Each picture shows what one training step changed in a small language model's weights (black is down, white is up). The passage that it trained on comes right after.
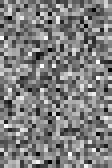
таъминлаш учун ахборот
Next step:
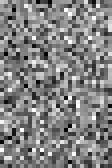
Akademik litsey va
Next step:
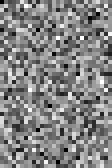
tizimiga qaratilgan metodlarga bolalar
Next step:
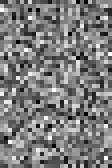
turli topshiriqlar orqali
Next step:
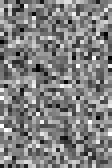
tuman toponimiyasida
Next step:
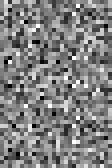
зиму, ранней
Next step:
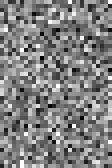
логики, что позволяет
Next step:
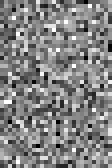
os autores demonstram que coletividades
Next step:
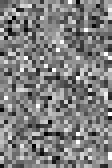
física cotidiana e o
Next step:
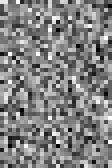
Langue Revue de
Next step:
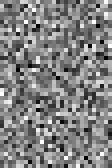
yoki bronxlarga kirib
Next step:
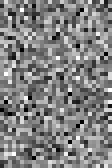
vivenciadas durante a execução
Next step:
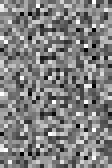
of the development and use of
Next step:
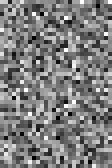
em materiais como: Brasil (2002,
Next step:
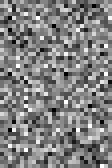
matière de protection des
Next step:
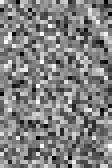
Karawang Naura Nur
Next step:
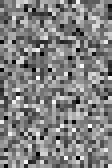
atividade econômica e dos
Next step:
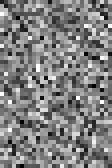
Muborak hayoti bilan
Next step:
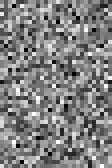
также во время фонетических
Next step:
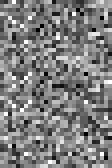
на описову діяльність.
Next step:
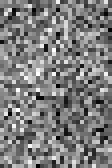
nemen, zogenaamde
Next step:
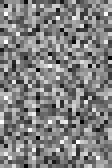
Demokratlashtirish va inson
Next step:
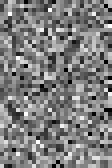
de continuo se hacen en
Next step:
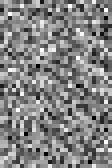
ILC Leco,
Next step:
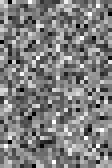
кг, средний вес -
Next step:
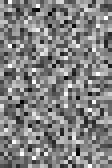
temsil oranı, bu
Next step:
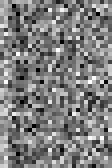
г. ИДВ РАН
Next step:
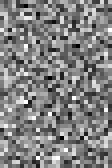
кафедраси ва клиник
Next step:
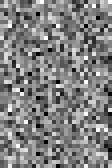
ҳамда малакаларни
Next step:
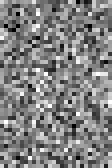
Ceará, Brazil, evaluating
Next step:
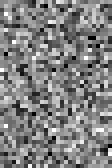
de companie, fiind de
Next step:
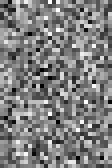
pública y privada en función de
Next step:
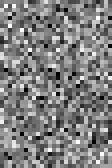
яких буде проводитись
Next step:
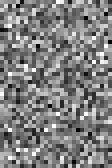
управления водных ресурсов крупных
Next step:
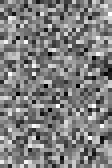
g‘oya ixcham
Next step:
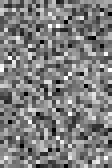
untuk proses *Printing* dan
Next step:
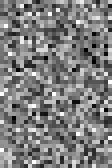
educativo y la justicia social.
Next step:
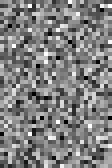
do seu recebimento em
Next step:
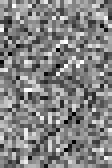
său profesor de
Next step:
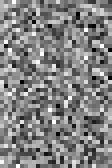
S_c - середня
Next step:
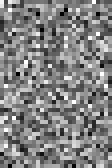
deb ataladi; bu
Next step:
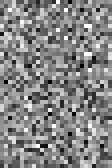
en utilisant un
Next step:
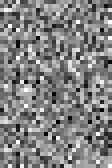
Children's Literature"
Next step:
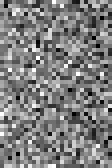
эбру Вещество
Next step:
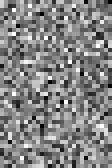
forza storica,
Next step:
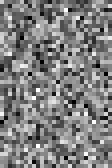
условиях рыночной экономики
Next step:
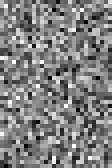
O objetivo deste trabalho é mostrar as
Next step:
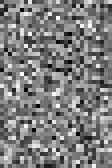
poteva essere stato
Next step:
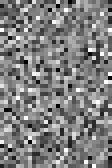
que se vieron sumergidos
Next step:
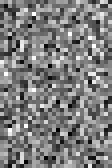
міністерства, що, за
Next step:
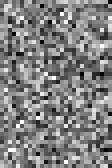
intellectuelle, la
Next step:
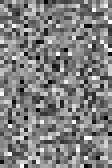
qahramonlari orqali bola
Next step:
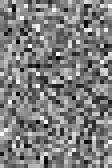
Although the technical
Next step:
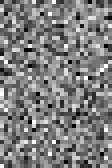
davlatining tashqi savdo va
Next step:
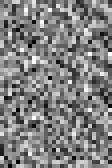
USULLARI Rayimova
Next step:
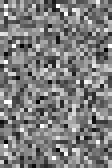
kuch sifatida yondashardi.
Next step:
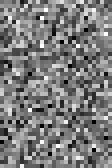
типовые штаты
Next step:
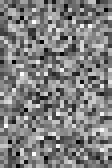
ou integral, cálculo
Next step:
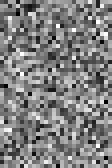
qayta tatbiq etishi
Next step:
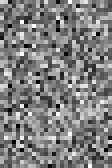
ошибок, которые могут привести
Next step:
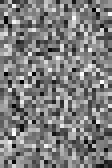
зрения. Определенную
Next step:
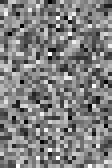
de Guadalajara,
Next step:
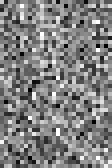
рассчитано среднее значение
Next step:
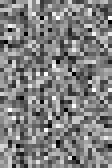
році обсяг прямих
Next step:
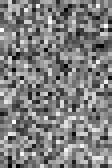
à tecnologia, seja através do
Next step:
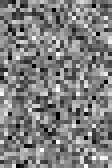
парадигмы, а также
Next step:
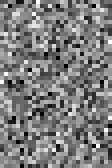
pueden generar y refutar
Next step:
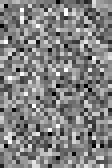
сан болса, онда
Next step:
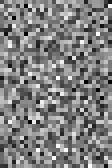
avlodlarini yaratish orqali hal
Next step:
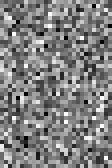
sifatini oshirishi,
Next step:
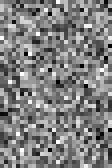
yechimlar aniqlashtirildi.
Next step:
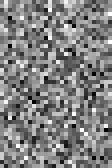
est important de comparer les taux
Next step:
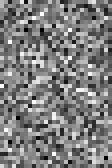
išorinius jo
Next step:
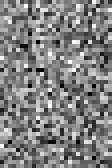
effective public administration in the
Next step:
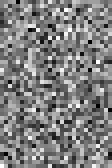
diniy e'tiqodiga
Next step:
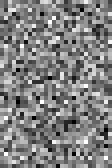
улардан келажак учун
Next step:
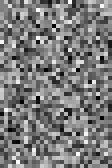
„Investitions- und
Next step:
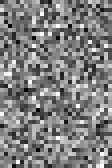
muloqot qilishi kerak
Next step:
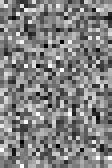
en los nuevos marcos normativos
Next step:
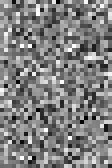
bir ekmek yolu bul.
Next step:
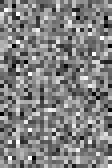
olaraq adlandırılan
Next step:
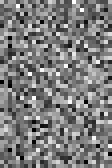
no mínimo, quatro delas
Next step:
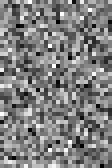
И. преподаватель *ГОУ
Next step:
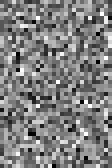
etika batuk yang
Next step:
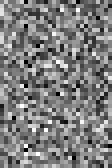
shaxsini shakllantirish va ta'lim
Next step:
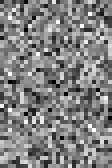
de transtorno bipolar
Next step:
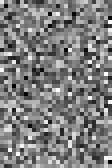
que vinham ocorrendo na
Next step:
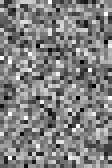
reactividad aumentada,
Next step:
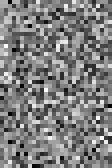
пациента. Термин
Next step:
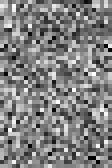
торгового предприятия при различных
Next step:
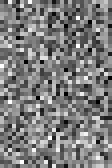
o'siqdagi surilmaydigan
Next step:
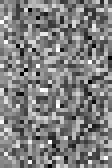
sabab bo'ladi. Natijada
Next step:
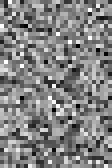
de discurs în actul
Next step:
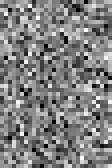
— суспільного мовника,
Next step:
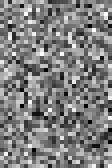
; Robic et al.,
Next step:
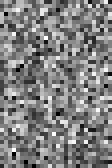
fim de desenvolver novas estratégias
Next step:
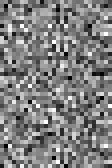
фикрлари, Ибн
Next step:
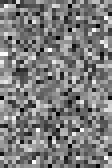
по i -му виду
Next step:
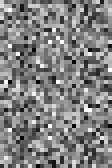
berish xam foydali
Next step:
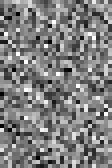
temporal CAEM-SEI
